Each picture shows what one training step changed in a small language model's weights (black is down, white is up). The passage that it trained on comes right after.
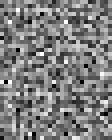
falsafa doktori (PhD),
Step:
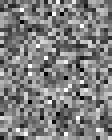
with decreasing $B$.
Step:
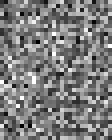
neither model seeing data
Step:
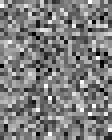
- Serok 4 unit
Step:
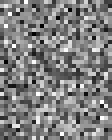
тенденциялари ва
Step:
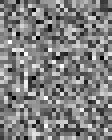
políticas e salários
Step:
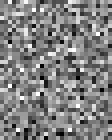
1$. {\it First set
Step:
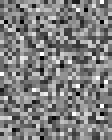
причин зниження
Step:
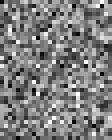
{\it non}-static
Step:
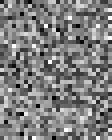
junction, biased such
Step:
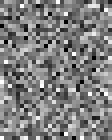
Standard). A typical
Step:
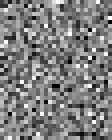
to expose, or even
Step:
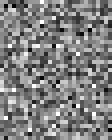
their networks, from understanding the
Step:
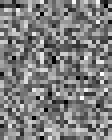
жизни. В
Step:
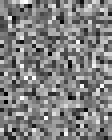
chetki qismi
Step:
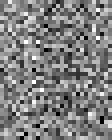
acoustic modeling.
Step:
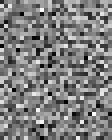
edim. Hamma
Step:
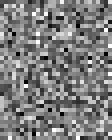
features only; V3:
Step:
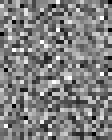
To make evaluating the
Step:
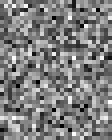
Here the second matrix in each
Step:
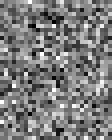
system with a lower quality factor
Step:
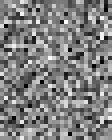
BaBar also found another
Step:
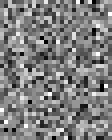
error tolerance of
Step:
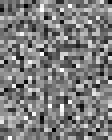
can be inferred only by
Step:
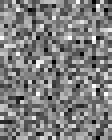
XXI stolit*
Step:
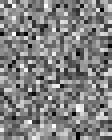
que requiere de un
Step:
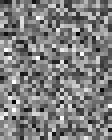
within the maximum power limits of
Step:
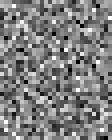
For $t$ small,
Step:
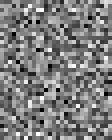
línguas, seu
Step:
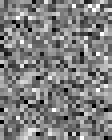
Gênero b)
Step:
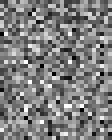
realize the FDS
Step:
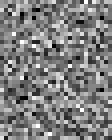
& Biotechnology,
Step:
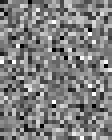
to the follow-up of
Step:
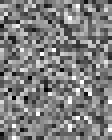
the boundaries of varying
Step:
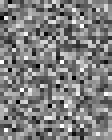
The length of the underlying
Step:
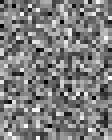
agente que complementa
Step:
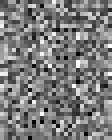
отметить, что
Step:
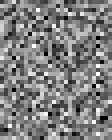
stable. Therefore, the long
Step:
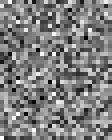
representing physical quantities using
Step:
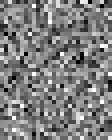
pandémie, la
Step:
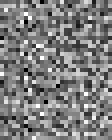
as before, so a
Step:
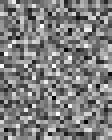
обособления в
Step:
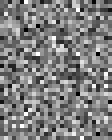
the convention that sigmas
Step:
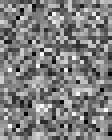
correlation of frequency versus spectral shape
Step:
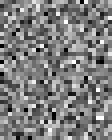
sportga bo'lgan
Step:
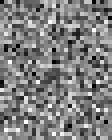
mgr, pracownia
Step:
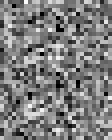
review recent results obtained using the
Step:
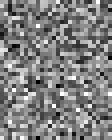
and are therefore in the center
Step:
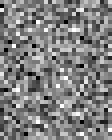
chuvas em diversas
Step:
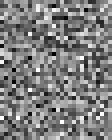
demiştir. Erkek
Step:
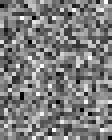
induced different phases (as
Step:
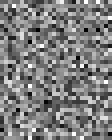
examine the changing
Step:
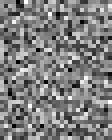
cross and are inverted
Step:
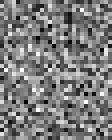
criterion. In contrast,
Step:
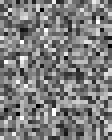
xizmati, Milliy
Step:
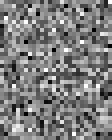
the almost three decades
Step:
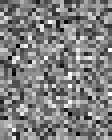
states of $\varphi$. The
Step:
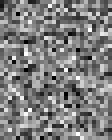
that at the initial time
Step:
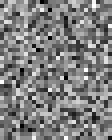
ham ana shunda.
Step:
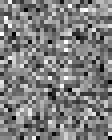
prefiere asimilar
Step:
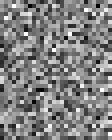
on the flow. Soon
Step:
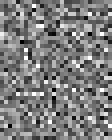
современной системы
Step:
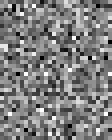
null geodesic and
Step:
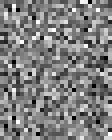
nel dolore
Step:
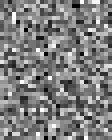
Para melhor
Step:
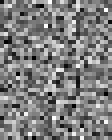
point. The listings of
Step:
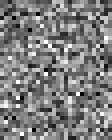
kinematic region with
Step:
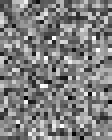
observations by the study of a
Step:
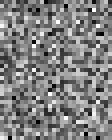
ustida olib boriladigan
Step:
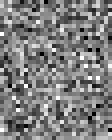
by dressing it with
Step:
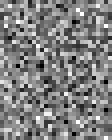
than 5\%) from the
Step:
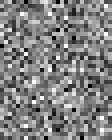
(Extended Data
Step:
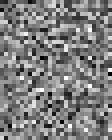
for their casing structures.
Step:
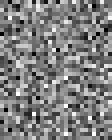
uning birikmalari
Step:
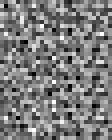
с угольной
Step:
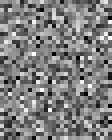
remaining variables. This
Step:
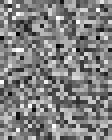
equation \begin{equation}
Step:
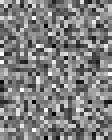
expected, although it is well
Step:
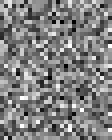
over from the initial set of
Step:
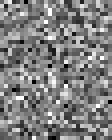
\end{equation} we
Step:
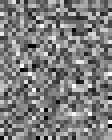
печени, который
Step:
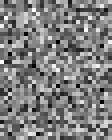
badiiy bezab
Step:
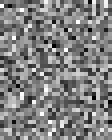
va takliflardan
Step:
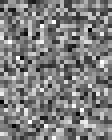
the large luminosity associated to the
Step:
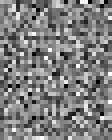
pegajosa, que
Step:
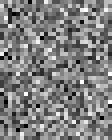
& Isokova,
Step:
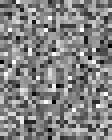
„yovuzlik “
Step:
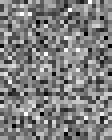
Bacchelli et
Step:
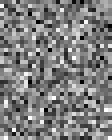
tipo de informação se
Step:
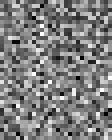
сообщения на
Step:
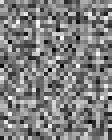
in the commodity
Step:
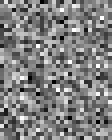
an elastically stable materials
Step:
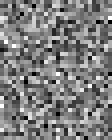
legal relations, including those
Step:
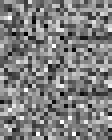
soon be greater than
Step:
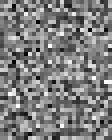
en cambio,
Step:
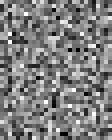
amal bo'lib xizmat
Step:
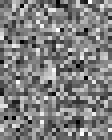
and picking the point
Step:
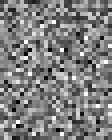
the assumption of the LTE
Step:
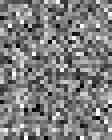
supported by EPSRC
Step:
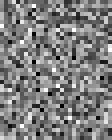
межах дослідження
